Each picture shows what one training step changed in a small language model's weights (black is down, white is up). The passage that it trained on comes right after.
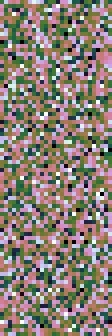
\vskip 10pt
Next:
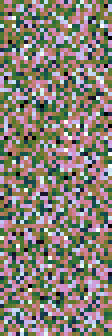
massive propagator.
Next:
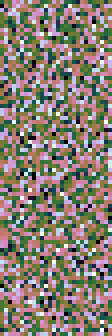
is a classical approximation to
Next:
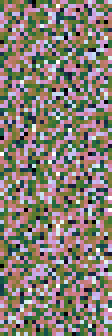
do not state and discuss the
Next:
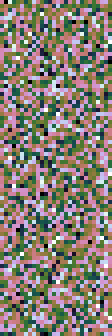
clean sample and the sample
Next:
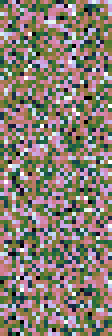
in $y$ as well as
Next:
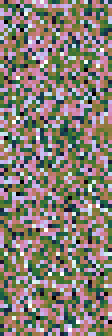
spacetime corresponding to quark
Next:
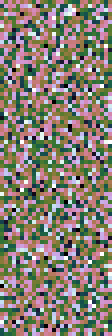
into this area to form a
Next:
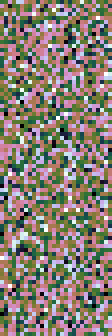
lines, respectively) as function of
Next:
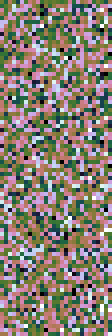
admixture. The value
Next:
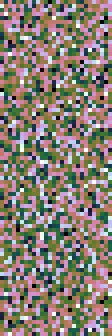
meta-learning algorithms
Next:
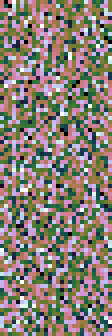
reveal their data. A
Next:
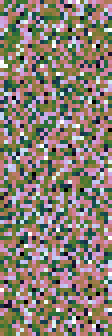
is not possible with statistics
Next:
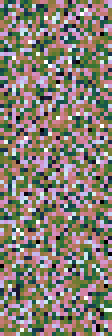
into the internal workings of
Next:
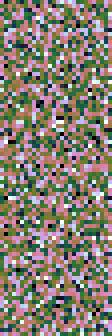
inhibitory interactions
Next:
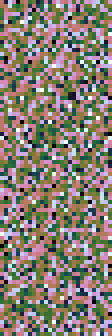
and it is interesting to
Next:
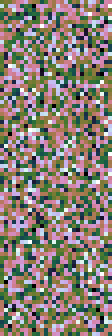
at least some activity
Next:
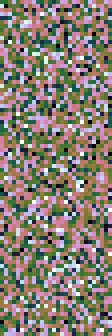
low state if we simply
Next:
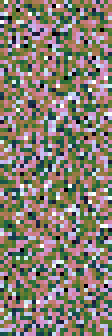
the existence of dual
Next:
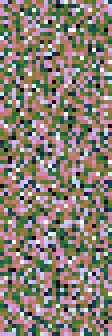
distância e
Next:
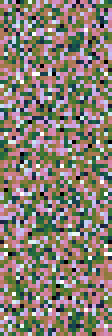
in. It helps by
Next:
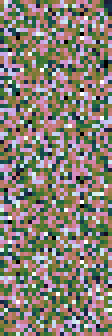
for QCD NLO
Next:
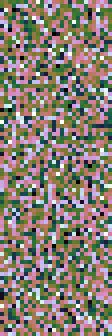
achieved experimentally by
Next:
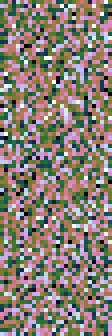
width, which characterize the
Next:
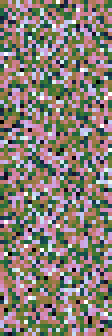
engagement over time.
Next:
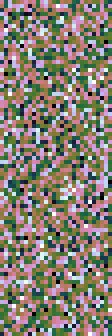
terms are included, we do
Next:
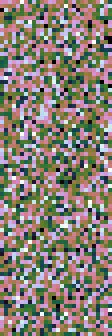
liability or responsibility
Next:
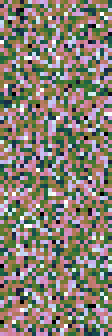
the field shift and mass
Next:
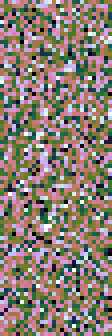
of freedom for a given
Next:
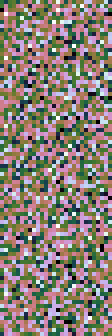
that the functions $\gamma$ and
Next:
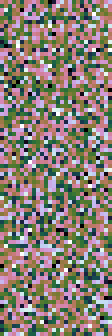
the conversion peak is
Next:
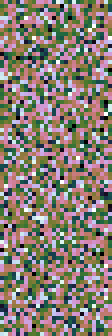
Canary Island
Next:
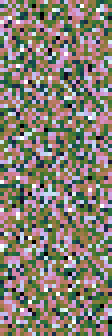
article can be used for
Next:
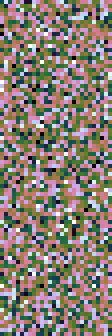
6$ (Becker
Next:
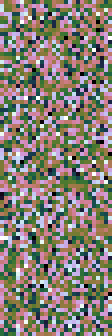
describe thus a plane
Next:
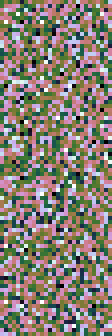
Thus, in our system,
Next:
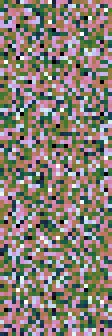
Or else one may
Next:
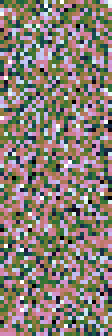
dimension of the representation,
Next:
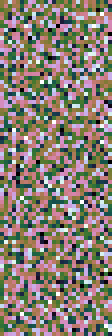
more general patterns of the
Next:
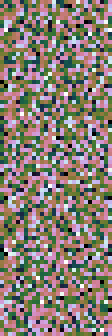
order to investigate the
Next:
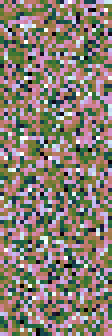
have $p<9$, then
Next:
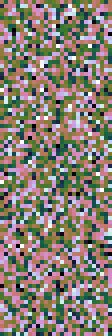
relate to different market
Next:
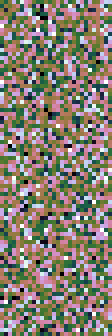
2007 March, about one
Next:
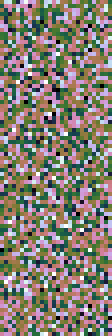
hadrons) during
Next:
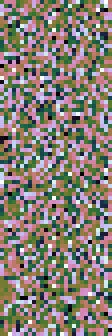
system temperature measurements made
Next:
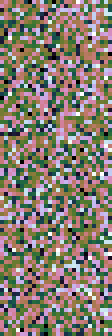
of radio continuum
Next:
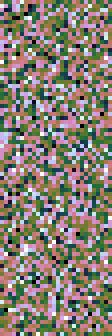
detected in the high
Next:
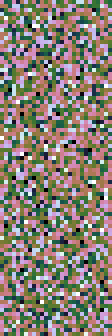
cost. As shown in
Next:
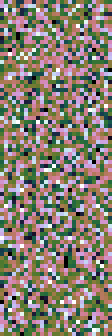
D2D links:
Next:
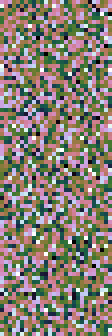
other extrinsic effects
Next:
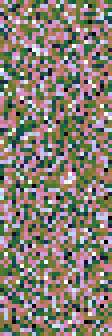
temperature for $n=16$
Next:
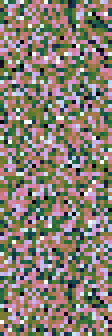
Here we will outline the
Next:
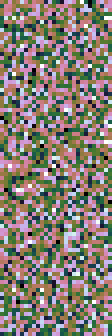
and quarantine. |
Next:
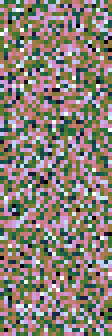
very challenging due to
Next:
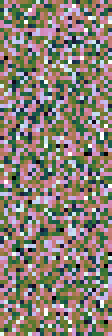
where $N$ is the number
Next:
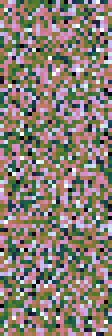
former complete \M is
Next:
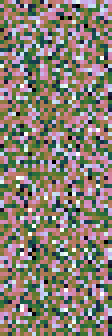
which can be implemented
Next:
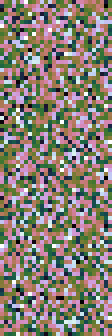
decreasing force on
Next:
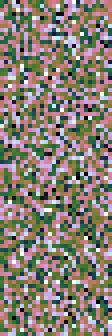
authors should state which
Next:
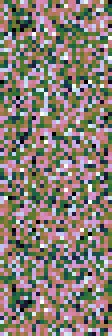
preserved in the chosen
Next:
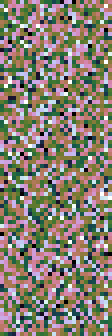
is tempted to integrate
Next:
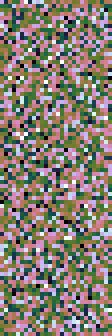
for quite different reasons
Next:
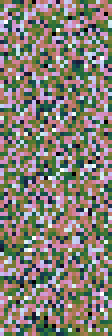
molecular clouds,
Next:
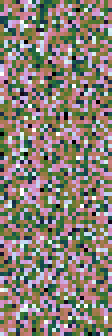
In the subsequent sections
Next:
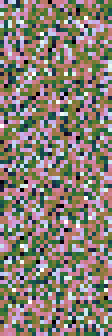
excess compared with the most
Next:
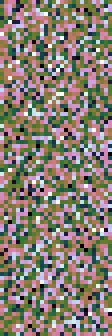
of task execution
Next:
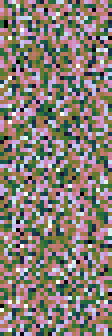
predictions across different regions
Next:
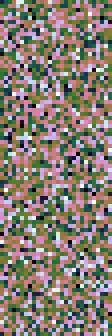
and Vautherin,
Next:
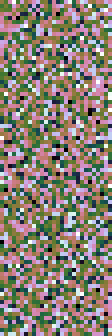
be unjustified.
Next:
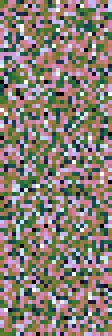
fields present in the Sun and
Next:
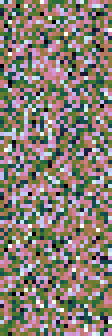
output of the region extraction
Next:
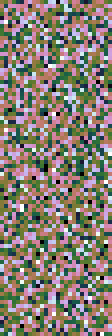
resolved photons, the
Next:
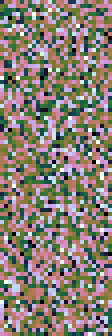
amounts to taking the
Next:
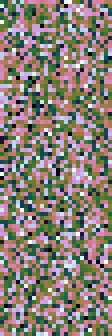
minutes. Once
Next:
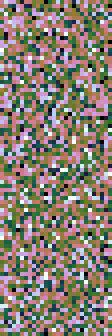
benchmark complexity,
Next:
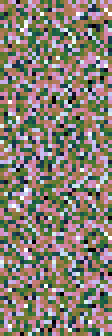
will be more and more quantum
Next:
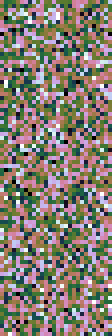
supervised learning
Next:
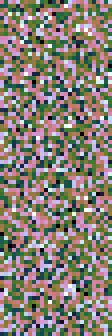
for this specific $l$.
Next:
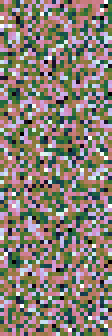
diagrams in grand
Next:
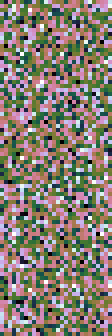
desirable. In this
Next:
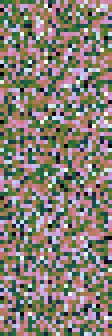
current pumped by
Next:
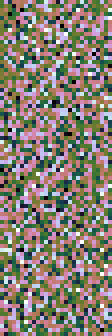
significantly reduces the
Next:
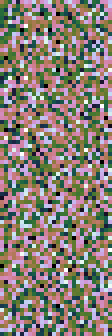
than the fidelity
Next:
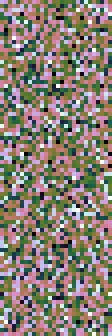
solution for climate change
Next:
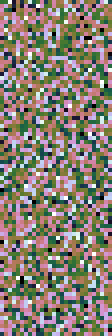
are almost identical.
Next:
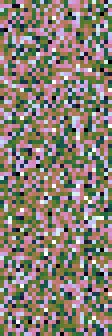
and\ \bibinfo {author}
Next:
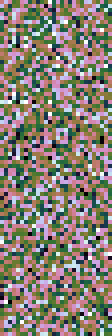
of drone, and the
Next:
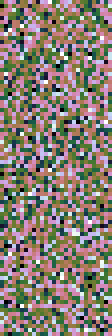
a single maximum, say
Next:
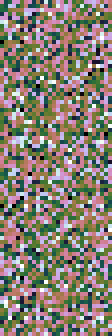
Lemoine and the
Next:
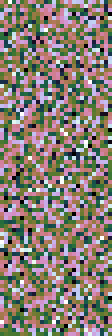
case of the fermion
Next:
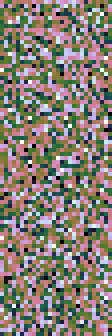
rapidity changes as
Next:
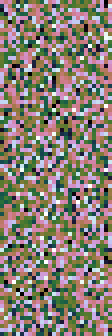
line element takes the
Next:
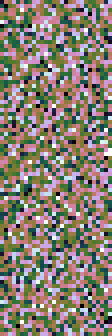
integer winding number.
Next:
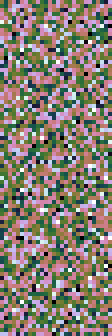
we suggest that a
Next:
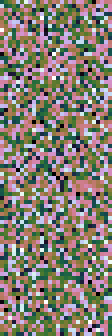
determining numerous points
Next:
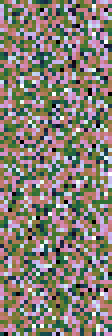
\acknowledgments We
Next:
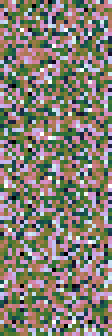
p}$ is the unit
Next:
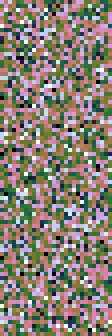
QPOs, which are
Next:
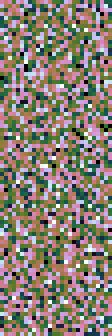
al.]{ Kristen
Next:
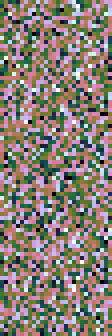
Rust slices.
